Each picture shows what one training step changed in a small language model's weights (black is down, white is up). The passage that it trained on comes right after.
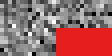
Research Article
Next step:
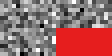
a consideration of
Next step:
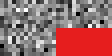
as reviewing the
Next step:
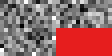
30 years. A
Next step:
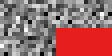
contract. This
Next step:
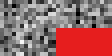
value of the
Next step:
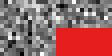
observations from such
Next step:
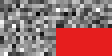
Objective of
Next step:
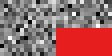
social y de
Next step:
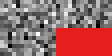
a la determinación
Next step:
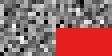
The author emphasizes
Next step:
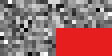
heating 1 g.
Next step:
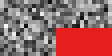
normas sociais
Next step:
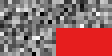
in abstract form
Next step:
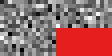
área foi
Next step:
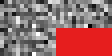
control. Fig.
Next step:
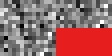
the detection of target
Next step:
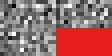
series of five
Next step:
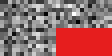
performance and efficiency To
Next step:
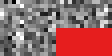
out using the theoretical
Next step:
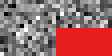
type having the performance
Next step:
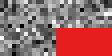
learning's success is
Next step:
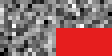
In both steps the
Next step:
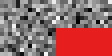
Tashkent State
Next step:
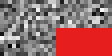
mobile applications for
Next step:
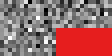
подходов к
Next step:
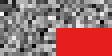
collected will be
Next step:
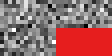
follows: 17 were
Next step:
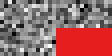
by multiple metabolic
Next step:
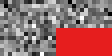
which were not
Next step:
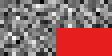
VSM and
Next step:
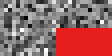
Millat va
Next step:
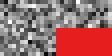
reflect both present
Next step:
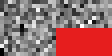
travail. En
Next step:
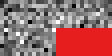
Таким образом
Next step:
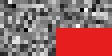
narrators etc.
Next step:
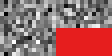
not covered by
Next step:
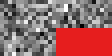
unit test for
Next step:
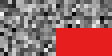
associated with increased risk
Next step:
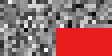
aspecto da
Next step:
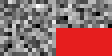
teoría de
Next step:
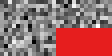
regrets that
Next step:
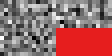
constant *K*
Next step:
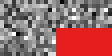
apresentem a
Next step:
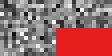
systematic evaluation,
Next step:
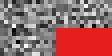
and B5G
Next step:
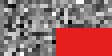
object. If
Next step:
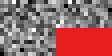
O'quvchilar bilim
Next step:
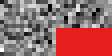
composite electrode
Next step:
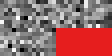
Liu N,
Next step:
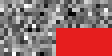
and deserts
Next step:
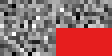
use of digital
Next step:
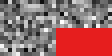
less expensive
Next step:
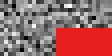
used type because of
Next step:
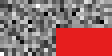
у міжнародному
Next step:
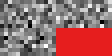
os autores
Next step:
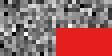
they do not benefit
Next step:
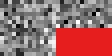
still the burning
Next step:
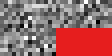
ao lado do
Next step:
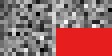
4 orang
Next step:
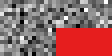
of west part
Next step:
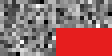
When the ship
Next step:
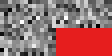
educational tasks, it
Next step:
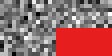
A pesquisa também
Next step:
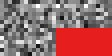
namely body,
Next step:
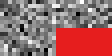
physical examination including
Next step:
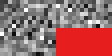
yang membahas
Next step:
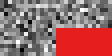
negatives, effectively
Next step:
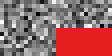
Product of
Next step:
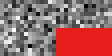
C SAH
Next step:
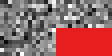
sus componentes,
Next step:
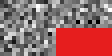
билан намоён
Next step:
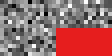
В данном
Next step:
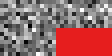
com as metas
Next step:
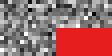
market landscape
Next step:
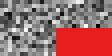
at G.
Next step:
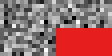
It is therefore an
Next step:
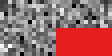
relevant vulnerabilities
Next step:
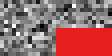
and a faster
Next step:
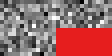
maintain. Test cases
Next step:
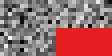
Sources of data
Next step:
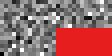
FORMA DE
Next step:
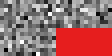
si es que se
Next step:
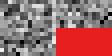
most conversations,
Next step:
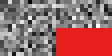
politics and political
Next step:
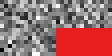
plan allows teams
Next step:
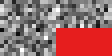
represent the distinct
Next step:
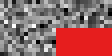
and then calculate
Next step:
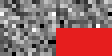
the system is increased
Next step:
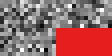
va boy
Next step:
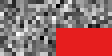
points to the need
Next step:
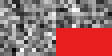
the customer
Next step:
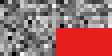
rapidly changing
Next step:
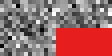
As a matter
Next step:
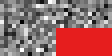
India lack of
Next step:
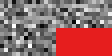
and negative signs
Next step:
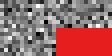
This study aimed to
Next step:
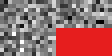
collaborators, of
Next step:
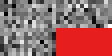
now finished the
